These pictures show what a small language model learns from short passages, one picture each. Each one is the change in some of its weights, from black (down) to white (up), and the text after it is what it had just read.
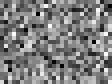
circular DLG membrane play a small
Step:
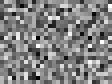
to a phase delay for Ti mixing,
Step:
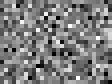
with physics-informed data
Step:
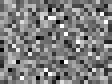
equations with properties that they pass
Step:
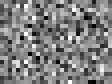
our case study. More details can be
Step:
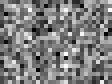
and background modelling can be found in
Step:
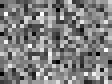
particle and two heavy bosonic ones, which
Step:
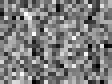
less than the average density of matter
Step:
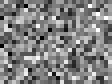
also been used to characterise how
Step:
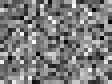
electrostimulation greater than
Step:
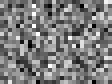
a two-fold mechanism:
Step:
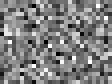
Huawei Technologies
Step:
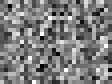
In this note, we derive the transformation
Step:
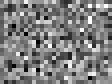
conservation laws fulfilled by our
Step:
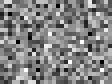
always increases for all $p$
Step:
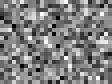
return "we can't find polynomial
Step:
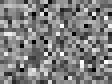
\bibitem[Sanders and
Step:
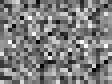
Oliver and Wu,
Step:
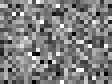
\subsection{Formation of
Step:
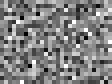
and thus should be corrected. The net
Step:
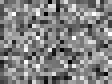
generating process} Recalling the data
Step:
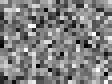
two-dimensional maps (each of thickness
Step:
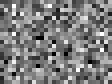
dividing our sample into 10 redshift bins
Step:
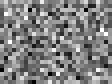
indicate that, maximum allowed pathway length
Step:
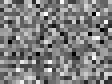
have motivated the creation and expansion of
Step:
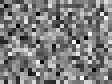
function. A two-dimensional lattice
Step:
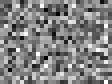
Static spherically wormhole solutions have
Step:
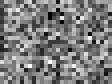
end of analysis. The growth of
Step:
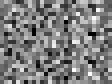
systems are considered to illustrate the importance of
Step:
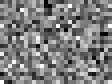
and an audit payload that
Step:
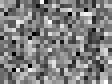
dimer rows in the background.
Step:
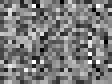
on Software Engineering: Software Engineering in
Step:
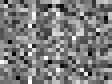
circuits; electromagnetic simulation;
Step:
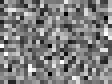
in Dimorphos's shape through
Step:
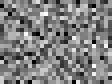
testing the recent nonperturbative results obtained
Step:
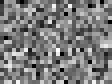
dynamics, in particular their sensitivity to
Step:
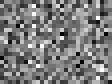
the following three possibilities:
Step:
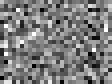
algebraic equations in terms of Fourier
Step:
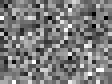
the true academic impact of
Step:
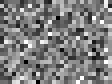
the physical region, near which the
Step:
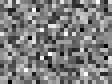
usually demand that static gravastars possess
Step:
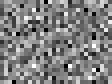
Q1D phase, yielding a
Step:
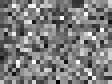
light between the two quasar images.}
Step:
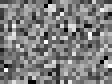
for studying the role of quantum fluctuations
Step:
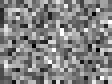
of this size is not negligible, and
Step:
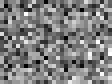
the azimuthal velocity
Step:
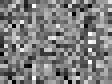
dispersion $\epsilon_{\mb k}$ for
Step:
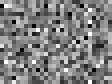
email, and local system interfaces.
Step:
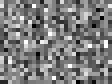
effect by more than two orders of
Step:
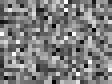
parameters. This system may be considered as
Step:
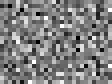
field energy $E_{\rm field}$,
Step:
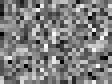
their local comoving frame, the energy
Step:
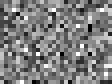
distance being larger than a one-particle
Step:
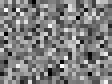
For example, the thickness of the modeled
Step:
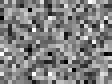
that $\qlim{1}
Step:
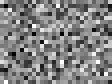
\mbox{Re} \les \,
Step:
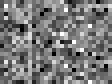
Section~\ref{subsec:test data
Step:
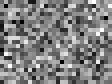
in the Theory of Superconductivity},
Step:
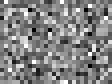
clear that in this scenario,
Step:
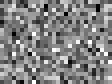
for accumulation. After computation,
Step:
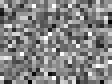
order. Remarkably, the second
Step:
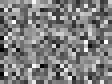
the photon entering from port 2
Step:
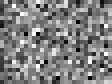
remains an interesting subject for future
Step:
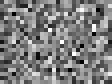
to two different stars, namely Her
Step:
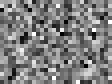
be considered separately. The first mode is
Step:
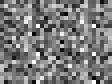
code load the data into a standard
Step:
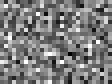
volume = "63", number =
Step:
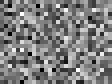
demonstrates the validity of the rescaling
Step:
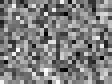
for the formation of an apparent horizon is
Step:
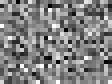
abscissa and the
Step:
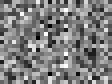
variations in both surface chemistry and
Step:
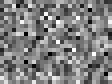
with other spins have been also constructed
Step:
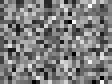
the literature that have been and are used
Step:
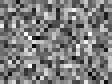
of the resonance. Close to
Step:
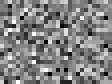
Similarly, if one user always converts
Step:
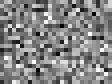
produces long-range disorder, in agreement
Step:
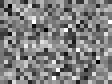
More strictly speaking, we
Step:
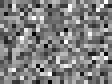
The HII galaxies used to define and
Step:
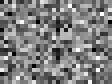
data streams for packets with
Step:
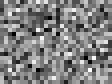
of SUs, including the empty
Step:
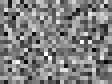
listed in the table($1$).
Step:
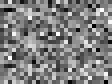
Mathematical Sciences, Hangzhou
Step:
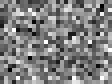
for evaluating documentation,
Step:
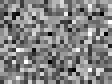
good agreement is found, and thus the
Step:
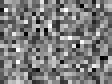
in the ordering each excitation has a
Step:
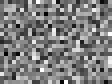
the absorption cross-section and the resulting
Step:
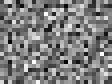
to consider $\Sb$ a set
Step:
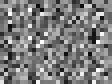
only one minimum distribution on the
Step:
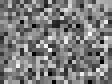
values of the surface and time derivative terms
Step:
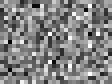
high pressure. In our previous
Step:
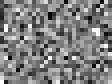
analysis of the JWST spectra of
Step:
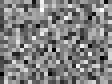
Remarkably, the TMR of
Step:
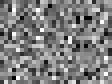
The potential we use is a function of
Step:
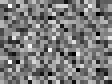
standard speech pre-emphasis,
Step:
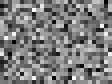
most discrepant GCs is
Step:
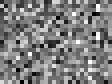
the index $\mb{Z}$ of
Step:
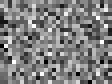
(3) providing evidence for
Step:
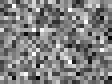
from 0 to 40. These phase diagrams
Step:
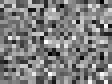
to be an effective means to take into
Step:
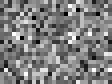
probabilities between two chains can be
